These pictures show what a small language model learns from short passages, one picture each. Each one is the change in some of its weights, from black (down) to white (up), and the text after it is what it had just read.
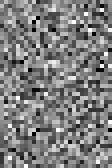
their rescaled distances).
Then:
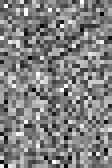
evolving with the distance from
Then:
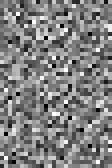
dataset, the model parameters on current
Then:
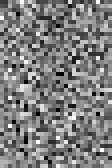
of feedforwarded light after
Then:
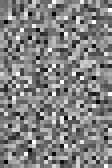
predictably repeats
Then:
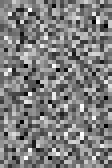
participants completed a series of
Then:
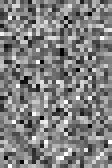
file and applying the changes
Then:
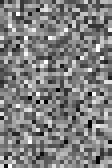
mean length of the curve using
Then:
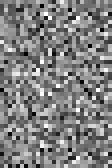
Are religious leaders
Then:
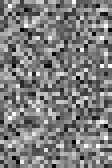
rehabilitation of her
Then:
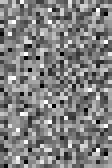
quintessence energy density
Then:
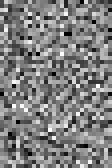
one to prevail over the
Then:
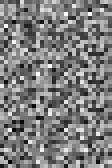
and the effect of distress in
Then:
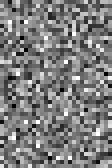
$\alpha$ component of the field
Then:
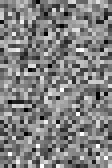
Targeted at Nonlinear
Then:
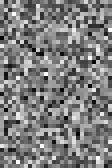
and its first radial excitation
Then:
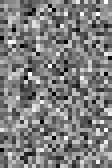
methods and models associated with robust
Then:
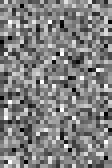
exponential fit slope parameter,
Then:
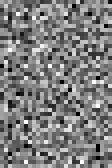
stellar system where the required stellar
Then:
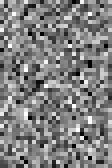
{\it best} access location and
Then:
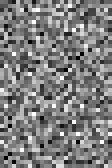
people so that the youth
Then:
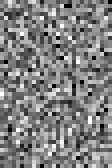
Bitcoin prevents
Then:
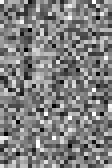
integrable structure is to consider the
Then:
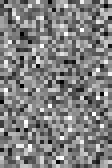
link between two nodes is given
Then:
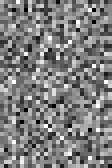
region of the condensate
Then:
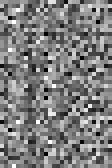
outgoing ones.
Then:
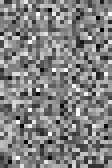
\right] = HCE
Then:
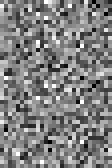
the *Spanish
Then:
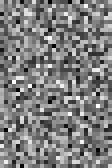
dex) or M31
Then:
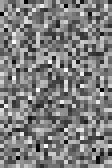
and current of 80pA
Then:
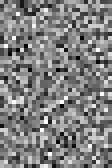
towards students with visual impairment
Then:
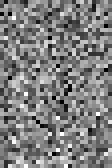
Hz, with a relative error
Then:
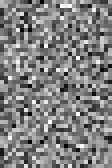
tensor network algorithm to compute
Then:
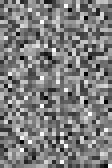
Min Max Mean
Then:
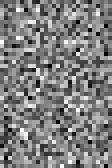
Cao X, Yan
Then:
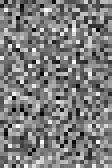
have a finite precision implementation of
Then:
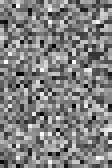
the output probabilities for the case
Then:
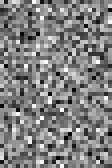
counter mode will result in the
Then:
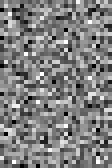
space generated by spin network states,
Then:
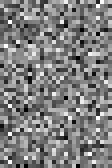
technologies with much lesser side
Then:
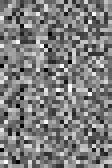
among which many had also been identified
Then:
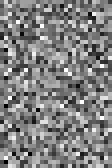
needs to be independently determined for
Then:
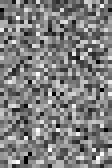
of states approach to dense quantum
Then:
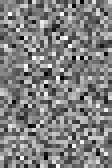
The mutant obtained by
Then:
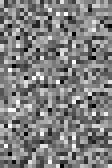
monotone positional metric.
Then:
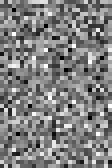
this culture duration.
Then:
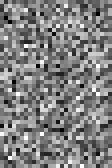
LRS and MRS
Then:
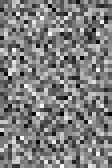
areas water is scarce and
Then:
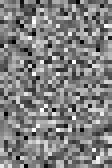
framework of this model. This work
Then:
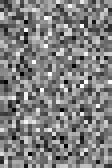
mouse embryonic
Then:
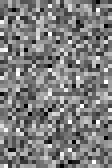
Skyrme interaction allows
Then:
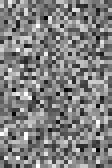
RMEs via fits
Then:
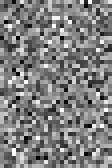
reduced (square to
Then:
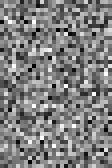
memory for speech.
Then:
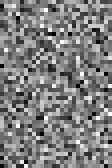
education level $\in \{1,
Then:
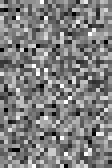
gauged supergravity
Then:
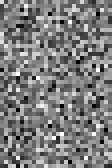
null hypothesis in which the
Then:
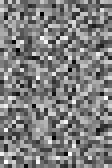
the procedure for conducting environmental
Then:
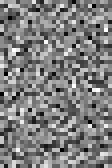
the extent to which the Hamiltonian
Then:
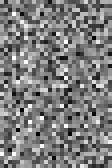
for 2003 is shown by a
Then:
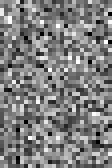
a drug delivery
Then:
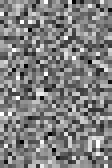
by the square-root
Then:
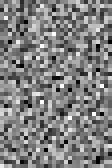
theory is the treatment of QCD
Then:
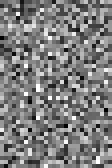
used data from a sample of
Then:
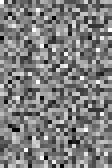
the problems that go along with
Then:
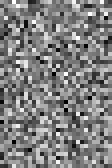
5 fixation points as
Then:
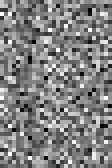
Stress tolerance —
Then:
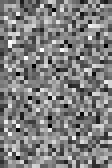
technologies and available software products
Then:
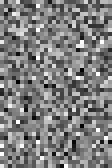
of these stars will be visible
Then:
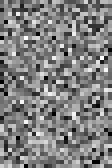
same level of performance in this field
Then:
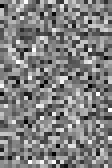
resource allocation.
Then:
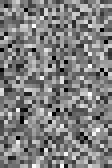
Excel file would be
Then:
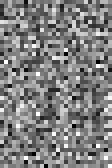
Authors' contributions FGN
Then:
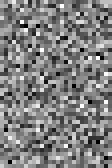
the $y$-direction
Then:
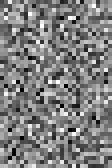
microarrays have been used
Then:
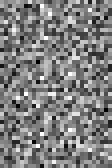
was not successful. This
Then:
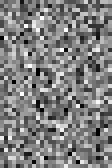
activity without changes to the DNA
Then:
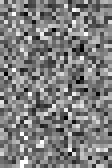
and L.M. were
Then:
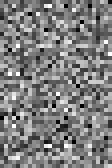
TEST POWER
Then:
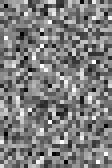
revealing a binary behavior: all
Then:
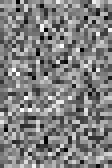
the Food and Drug
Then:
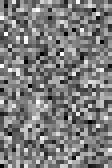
evolving elliptical
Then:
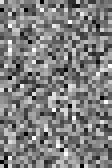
distance potentials to also take the
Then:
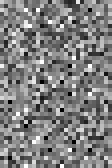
and phosphorus
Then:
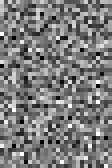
the corresponding quantum parameter space. It
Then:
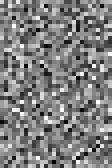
condensates. The zero
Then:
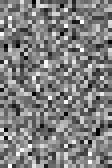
sum of the H$_2$
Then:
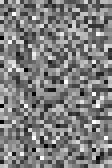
of AI tools into the educational
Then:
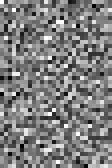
have the option to define their
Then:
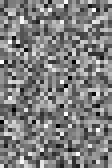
optical elements or for sensing.
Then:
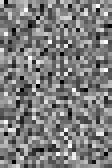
qudit system, we present
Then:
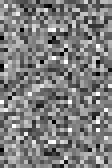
through providing training, resources and
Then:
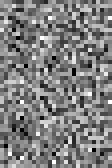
to converge explicitly by the
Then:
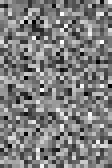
these hexaketones,
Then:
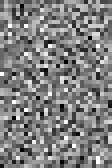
computed using the parameterized adjoint
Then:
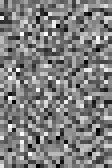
days of curing for M30
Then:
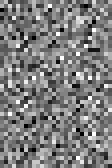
● ○ any
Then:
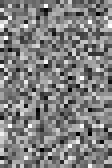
is a small TCP
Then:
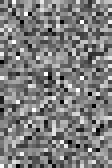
of Growth Efficiency
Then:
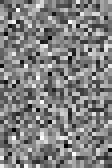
outbreak, leading to more
